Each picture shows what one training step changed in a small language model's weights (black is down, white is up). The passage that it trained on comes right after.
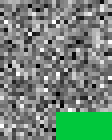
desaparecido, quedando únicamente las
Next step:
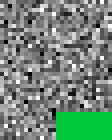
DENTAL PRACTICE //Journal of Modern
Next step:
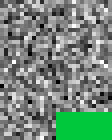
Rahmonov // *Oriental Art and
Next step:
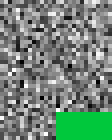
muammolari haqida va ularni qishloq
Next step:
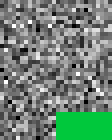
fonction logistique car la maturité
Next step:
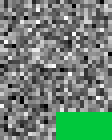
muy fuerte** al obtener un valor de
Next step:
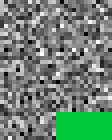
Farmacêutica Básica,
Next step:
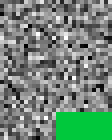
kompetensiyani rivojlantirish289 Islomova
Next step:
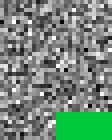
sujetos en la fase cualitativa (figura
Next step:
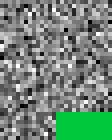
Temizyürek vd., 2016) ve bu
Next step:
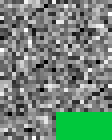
ЯПОНИЯ, ХИТОЙ,
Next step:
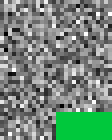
egenskapade som licenserade
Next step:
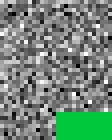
Бухари при Кабинете
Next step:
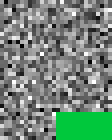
- 11.Ubaydullaev,
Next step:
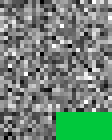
recovery of the agro-industrial sector
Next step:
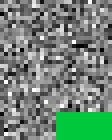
contradicciones económicas moderada dicha relación
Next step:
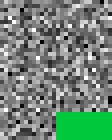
eine bauchige Vase, eine
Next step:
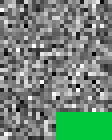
бошида жуда юқори
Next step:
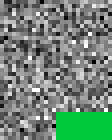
apenas 8 centímetros abaixo do
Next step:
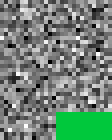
ada 52,36% anggota dewan dalam
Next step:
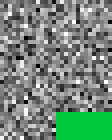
Wagner, Stabsstelle Smart
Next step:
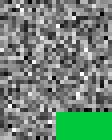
das Machtverlangen, so begeht er
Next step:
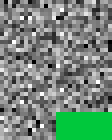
ish sharoitida metalning korroziya
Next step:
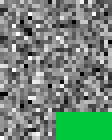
algemeene beweging van de
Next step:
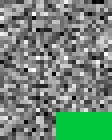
MAKTABGACHA VA MAKTAB
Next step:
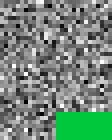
Banking, and Financial Markets*.
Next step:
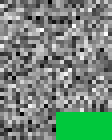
tarixiy shakllanish jarayoni hamda jamiyat hayotidagi
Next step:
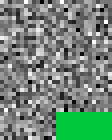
what concerns to the development of society,
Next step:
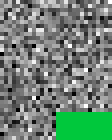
asosiy o'ringa chiqadi. Shoir
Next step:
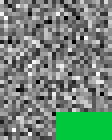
the farmers and raise consumer prices.
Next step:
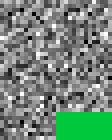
бўлиб, уй-жой савдоси,
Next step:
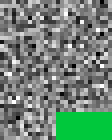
Se ha producido un proceso de difusión, lo
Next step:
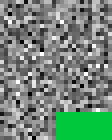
1941 г. на практические учебные
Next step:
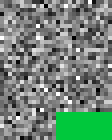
deduktiv yondashuvlar asosida xulosa chiqarilgan.
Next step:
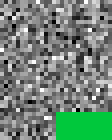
esta pesquisa, bem como, a leitura reflexiva
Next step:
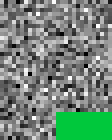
qadimgi xalqlarning shakllanishi va alohida etnik
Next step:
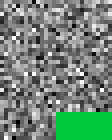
включении в перечень субъектов
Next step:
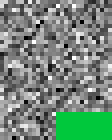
Adabiyotlar, References,
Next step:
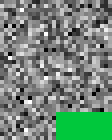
beteiligen. Werden die Grundlagen einer
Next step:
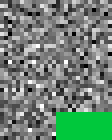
неопределенностью и неоднозначностью
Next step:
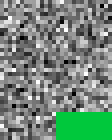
*Scientometrics* 107,
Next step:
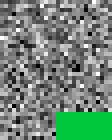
existir, assim como o trabalho análogo à
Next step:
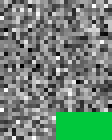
Planrekonstruktion Terracina,
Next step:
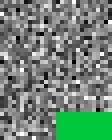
процесс включается сообщество. В этих
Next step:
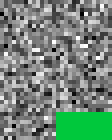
lideranças negras que atuam em
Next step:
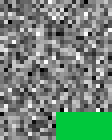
information. Therefore, ensuring
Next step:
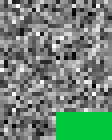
il n'a pris ni captif ni
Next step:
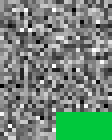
yutuqlarni faqat ayrim guruhlariga
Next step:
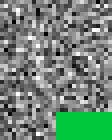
respublikamizning iqtisodiyoti bir tomonlama
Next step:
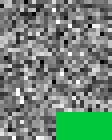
до определенной степени способствуя
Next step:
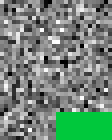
coletividade dedicados a uma forma
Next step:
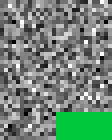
должно преследовать конституционно
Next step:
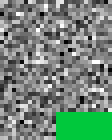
dieser Methode die Eigenschaften von
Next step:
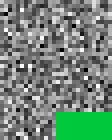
managers, the outcome of such
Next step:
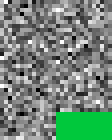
o‘zaro maqsadli hamkorlik qilish
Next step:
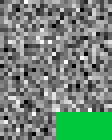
ответственность за содержание статей и
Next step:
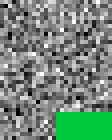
of autumn bread wheat has
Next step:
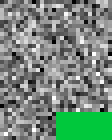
играет один педагог, второй не
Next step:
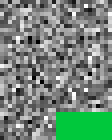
funktsiyaviy qo'llanilishiga
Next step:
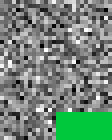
що знижує інтенсивність
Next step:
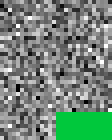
термоприймача, і від
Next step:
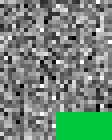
виник і функціонує лише
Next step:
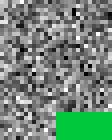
Hvis oplysningerne fra
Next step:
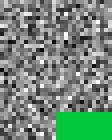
розведення витяжки і зменшення її
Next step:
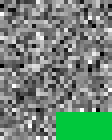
de Aprendizaje" (VAK)
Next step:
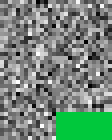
yuqori malakali kadrlar tayyorlash jarayonini sifat
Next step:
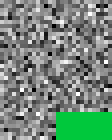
самого пожилого человека.
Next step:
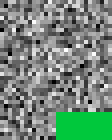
coğrafyayı oluşturan unsurları
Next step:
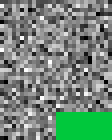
трлн рассматривается уже почти
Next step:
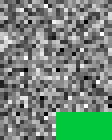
Gobierno mostraban este intervencionismo
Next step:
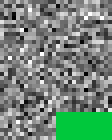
Interconnecting Service-Centric and
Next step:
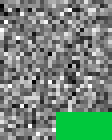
щоденного часу користування
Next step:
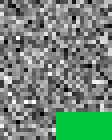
горючей смеси данного
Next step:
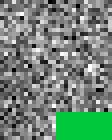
que tire um curso e nesse sentido tem de
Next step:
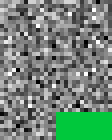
umuman, istiqbol uchun olib borgan
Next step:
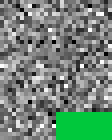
de nous citer les quatre premiers
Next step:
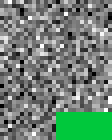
the process of attracting foreign
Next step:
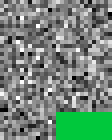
bisa bermanfaat bagi orang lain.
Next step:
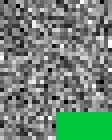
sie oft auf den dominantesten Reiz
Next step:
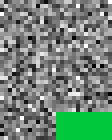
развития. Особое значение институционального
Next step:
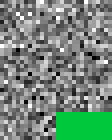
ko'ra foydalaniladi. Aynan ushbu
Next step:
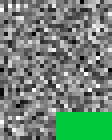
в течение одного или нескольких исторических
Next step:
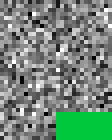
dil kavrayışının simgesi olarak
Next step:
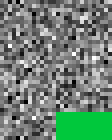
données doivent avoir accès directement
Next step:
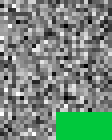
penanganan segala kebutuhan tamu
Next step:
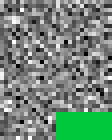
групами туристів. 4. Значне
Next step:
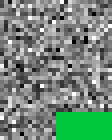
"Study Of Operating Conditions
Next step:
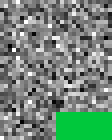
мембранная. Винкулум
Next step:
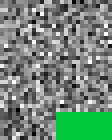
médium na vyjadrenie
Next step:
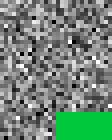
que, apesar da abertura, a
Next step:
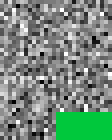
in materia di filesharing e di sistemi
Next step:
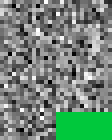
viva entre los operadores de justicia y entre gran
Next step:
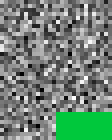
Productiva 2030 plantea proyectos y
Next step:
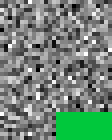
busca de uma arquitetura de formas geométricas
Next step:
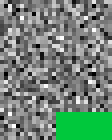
Ko'pgina lirik asarlarda
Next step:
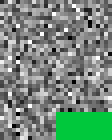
chiziqlari bilan tanishtiradi va unga
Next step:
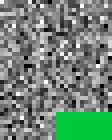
не зобов'язуючу формулу,
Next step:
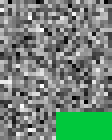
study users' feelings towards the
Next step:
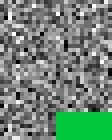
vielfältig. - 6 I:
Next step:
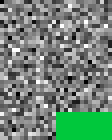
қол жеткізудің басты
